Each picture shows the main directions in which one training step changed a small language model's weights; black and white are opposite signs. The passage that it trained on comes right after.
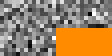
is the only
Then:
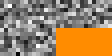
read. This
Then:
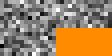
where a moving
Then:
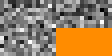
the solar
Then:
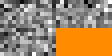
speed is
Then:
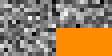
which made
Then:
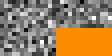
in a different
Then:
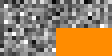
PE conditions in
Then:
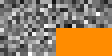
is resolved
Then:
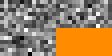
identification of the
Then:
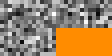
of three main
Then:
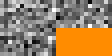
phase angle
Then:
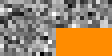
of underlying
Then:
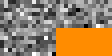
size of the
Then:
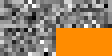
the traces
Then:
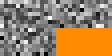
magnetic PhC and
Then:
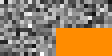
recent experiments
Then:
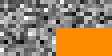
characteristic feature of
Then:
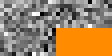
orbit 3 and
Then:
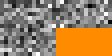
the corresponding author
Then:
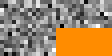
be due to a
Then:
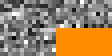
of these is given
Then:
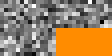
are too large
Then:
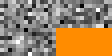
security of
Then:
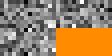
a minor
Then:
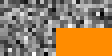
by a single
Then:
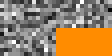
have low levels
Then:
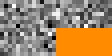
pure while
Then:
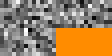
equations. The
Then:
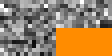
early and
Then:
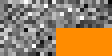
and dynamic
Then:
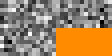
line formation of
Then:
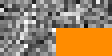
that ends
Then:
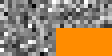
we looked
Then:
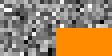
atom of
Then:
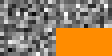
explanation as
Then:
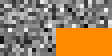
already at
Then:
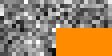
Cantor potential
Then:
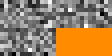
cooling and
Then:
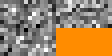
the theory assumes
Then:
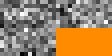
$\tau$ in
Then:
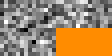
analyze model with
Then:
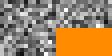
in 2θ
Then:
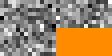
the right.
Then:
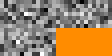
more than two at
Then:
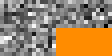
choose an initial
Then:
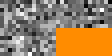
regulation of
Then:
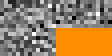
the VHE
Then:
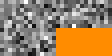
storage of
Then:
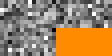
case, where we
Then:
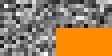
capture charge
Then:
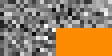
LHC when
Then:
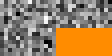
dataset showing
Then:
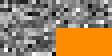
because of the
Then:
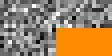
masks were
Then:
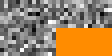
structure forms a
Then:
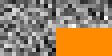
for a momentum
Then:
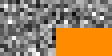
amount, but
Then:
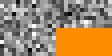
that spintronics
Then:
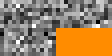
source separation
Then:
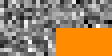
spectrum. We then
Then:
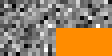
task using
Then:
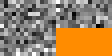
low mass.
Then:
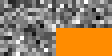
the number of
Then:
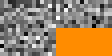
the main result
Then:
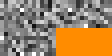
imaging we
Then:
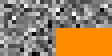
at BO and
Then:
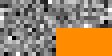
definitions of
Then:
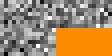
data stack
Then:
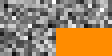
or a gating
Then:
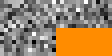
is needed on
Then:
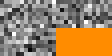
is that the physical
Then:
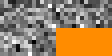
the full
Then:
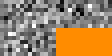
effect is present for
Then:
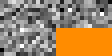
the energy is
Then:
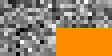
the available
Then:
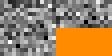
the initial position
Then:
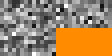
equations for the
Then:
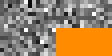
part, see
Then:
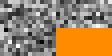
of the potential
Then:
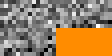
energy. We
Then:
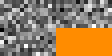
is as important as
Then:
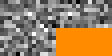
are novel.
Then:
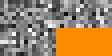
a radio
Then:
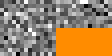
We suppose here
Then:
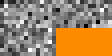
X {\bf
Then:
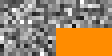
angles obtained from
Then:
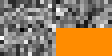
the conclusion
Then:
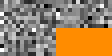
\nonumber \\
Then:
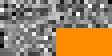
other radiation is
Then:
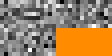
these random variables
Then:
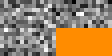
the maximal velocity
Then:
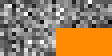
Jones matrix
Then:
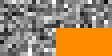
are popular
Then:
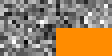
With these
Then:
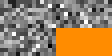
the past
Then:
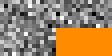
well, a
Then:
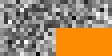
Many models
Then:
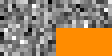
that winding
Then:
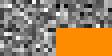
directions for
